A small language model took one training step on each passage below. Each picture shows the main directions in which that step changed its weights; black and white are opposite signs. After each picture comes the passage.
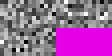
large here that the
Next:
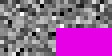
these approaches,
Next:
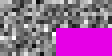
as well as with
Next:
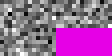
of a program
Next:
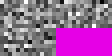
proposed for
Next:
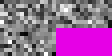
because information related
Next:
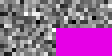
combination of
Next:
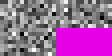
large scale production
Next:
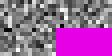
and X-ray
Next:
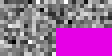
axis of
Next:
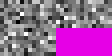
have \[
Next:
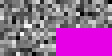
produced by the
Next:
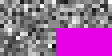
the CR
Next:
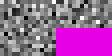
The wave surface is
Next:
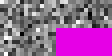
the dynamically
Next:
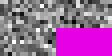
most remarkable
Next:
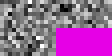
of the related
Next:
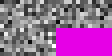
the case where the
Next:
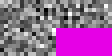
H$ by
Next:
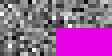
$$ \aligned
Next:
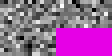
to the present study
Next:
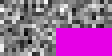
reported by
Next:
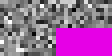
with deep
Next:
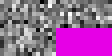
induced by the
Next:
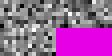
invariant mass
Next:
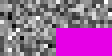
emphasize the
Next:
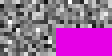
when there are more
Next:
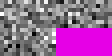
most meaningful
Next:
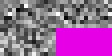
completed. For
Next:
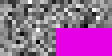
of the code
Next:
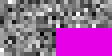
favor of
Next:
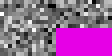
as overcoming
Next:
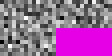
We focus
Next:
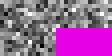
found, when the
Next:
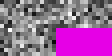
the similarity of
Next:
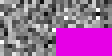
and normalizing
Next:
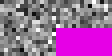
provide a
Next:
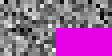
experimental reference
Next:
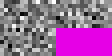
singlet pairing
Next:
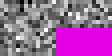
graph data
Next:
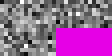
the structure can be
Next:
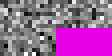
includes an
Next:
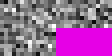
test particle
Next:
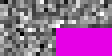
lines in the
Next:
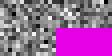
evaluated at
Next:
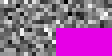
to minimize
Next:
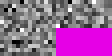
paths as
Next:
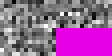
mean squared
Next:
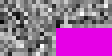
pressure in
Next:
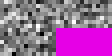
into mesons
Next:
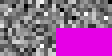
and infrared
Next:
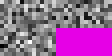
the Mn
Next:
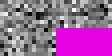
possible value of
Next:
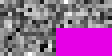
phase of the
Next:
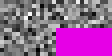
whether our
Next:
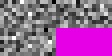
is normal to the
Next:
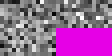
this point of
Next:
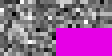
represent the
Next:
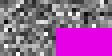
identified to have
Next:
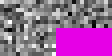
present our result using
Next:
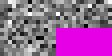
of the solid
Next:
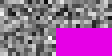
indicated time
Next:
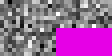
respect to the
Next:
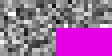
well approximated
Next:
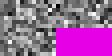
they are estimates
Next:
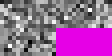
have already
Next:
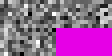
era in
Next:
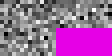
the distance between
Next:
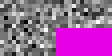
much larger than
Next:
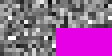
include such
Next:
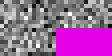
81 terms of
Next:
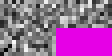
and Maria
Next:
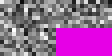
the zone
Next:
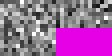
is described by the
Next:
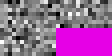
independent of the
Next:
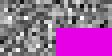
The head
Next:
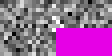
$\phi$ to
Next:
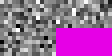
new peak is
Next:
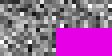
this gap,
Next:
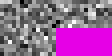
image particles
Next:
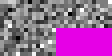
of various new
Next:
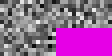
the bands can
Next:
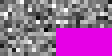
single function of
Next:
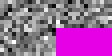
of $A$
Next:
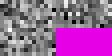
performance often
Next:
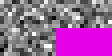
characteristic decay
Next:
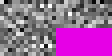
high demand for
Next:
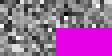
the free
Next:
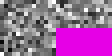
appear between
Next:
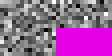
on the subspace
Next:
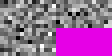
to $\langle
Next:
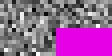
one is more
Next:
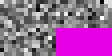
for both cases
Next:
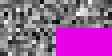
magnetic field,
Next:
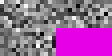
our consideration by
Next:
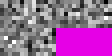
rates and the
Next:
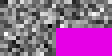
are detected between
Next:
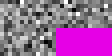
is independent of
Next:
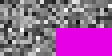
the probability function
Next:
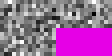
made of
